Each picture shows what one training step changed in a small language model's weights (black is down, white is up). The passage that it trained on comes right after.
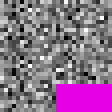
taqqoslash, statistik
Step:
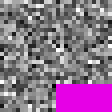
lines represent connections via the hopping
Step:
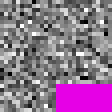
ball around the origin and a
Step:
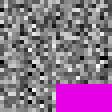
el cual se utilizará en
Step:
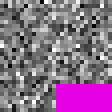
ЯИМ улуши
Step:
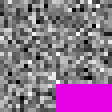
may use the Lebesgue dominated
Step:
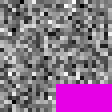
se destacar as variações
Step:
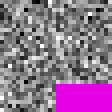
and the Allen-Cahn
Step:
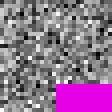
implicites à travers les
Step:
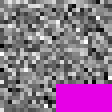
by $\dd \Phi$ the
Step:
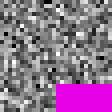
French stock market,
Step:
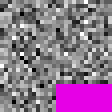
e a importância do
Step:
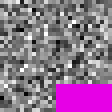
on elementary excitations in both
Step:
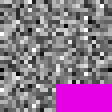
in LXO and LYO
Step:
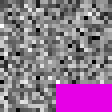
Internal Medicine*. -
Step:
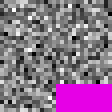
1050 km, in addition to the
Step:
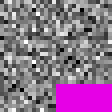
that $\delta$ is maximal if and
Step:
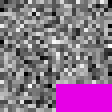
two-pion mode.
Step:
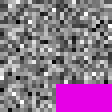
novembro de 2023 e os
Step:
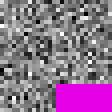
mode of life would one
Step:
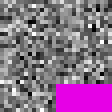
meter. For our second equation, we
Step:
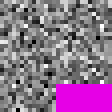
over $W(k)$ for a finite
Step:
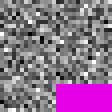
flow and the half-gap
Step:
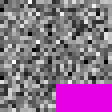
smooth transonic flows in an
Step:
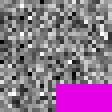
ideal unity visibility,
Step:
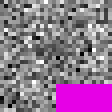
CT molecules with dipoles
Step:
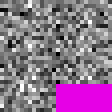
\\ Tetrahedral &
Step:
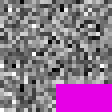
The linearized Babenko operator is
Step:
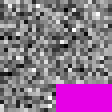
the rotation of the magnon
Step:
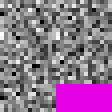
OF CAMPAIGN
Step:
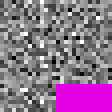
$a$ or $b$. Suppose
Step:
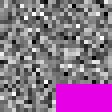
intensity results in faster
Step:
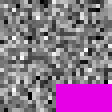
For example, if \[ n =
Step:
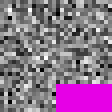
compactness of quasi-psh functions
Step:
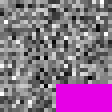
w$. \end{pro} Now
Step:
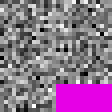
immediate feedback from the model to
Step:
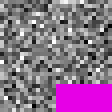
below=of block1 ]
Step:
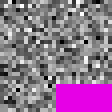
identifying a signature \textit{de
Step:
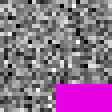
Furthermore, we compute the
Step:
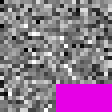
G-S was suspended over a
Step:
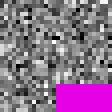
bir bo'limidir.
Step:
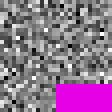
Educação Básica,
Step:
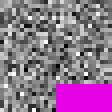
lead 2. The first two lines of
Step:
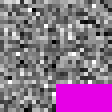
on the latter, where the
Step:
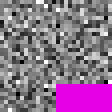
xos yuklamalar:
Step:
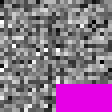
\tau) d\tau}. \quad
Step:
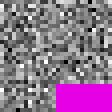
for further collisions and collisions
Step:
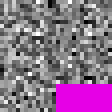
be seen, first in the initial plane
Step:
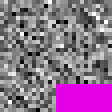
structure is provided by the stochastic–quantum
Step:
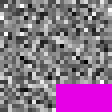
izchil ravishda
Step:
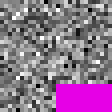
dimers with weak interdimer
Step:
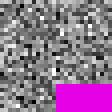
and 3. In these sections we give
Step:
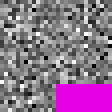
the Fe site using \(
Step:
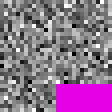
automorphism maps the initial seed to
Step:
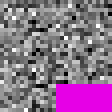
\tilde\gamma, \ee which is
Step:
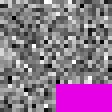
добавки на основе
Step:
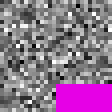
is a sequence of finite networks and if the
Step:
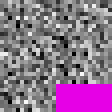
illustrate the accuracy of this first
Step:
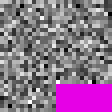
and can display data for the first,
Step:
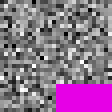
a monotonically increasing function and
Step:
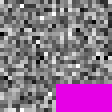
in fact, a corollary of the proof
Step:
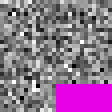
of the different amplitudes
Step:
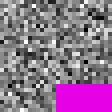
neighbouring pads. The high
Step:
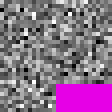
of the external momenta are defined
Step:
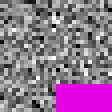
Let $\H$ denote the division
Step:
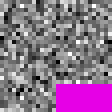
the \emph{weight matrix} and
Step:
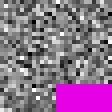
region showing coexistence of
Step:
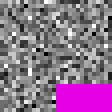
факторам изменения
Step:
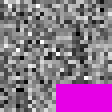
the display is undefined in dimension
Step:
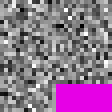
auprès de la
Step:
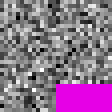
measurement, describing the
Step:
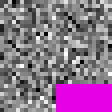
з урахуванням
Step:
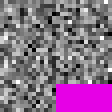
Kavanagh, J.,
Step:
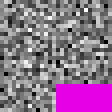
send and receive data directly
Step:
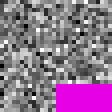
meio a comentários sobre a
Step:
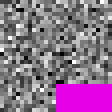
иборалари кўп
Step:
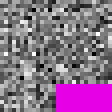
supervision of Prof.
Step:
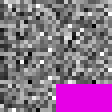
the average value of the structure variable over the
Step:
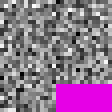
and acceleration processes that take
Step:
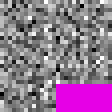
фон Мизеса в
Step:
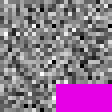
contradiction. Hence we must have
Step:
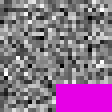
These broader loading
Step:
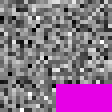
kreative Lösungen
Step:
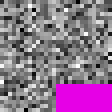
l'environnement qui sont
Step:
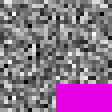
into the product of a lower triangular
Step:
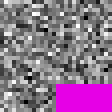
within the burst are converted to
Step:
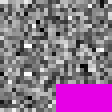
However, given that the age of
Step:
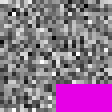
of the same length then we can limit the
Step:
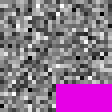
scoring higher than human
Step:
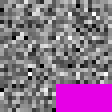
is computed as $n_{\rm d}
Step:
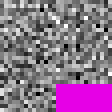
observed (cf Figure~1). We
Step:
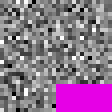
set $X_1$ of all
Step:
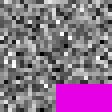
frame features, which are then sampled at
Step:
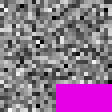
are equipped with V2G
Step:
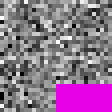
be carved out by two constraints,
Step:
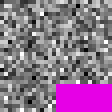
and to give a meaning to the coordinates
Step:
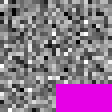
docentes y estudiantes
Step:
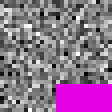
the same model as the corpus to
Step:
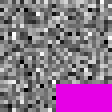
(1) is not true,
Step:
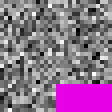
*Proof.* According to the
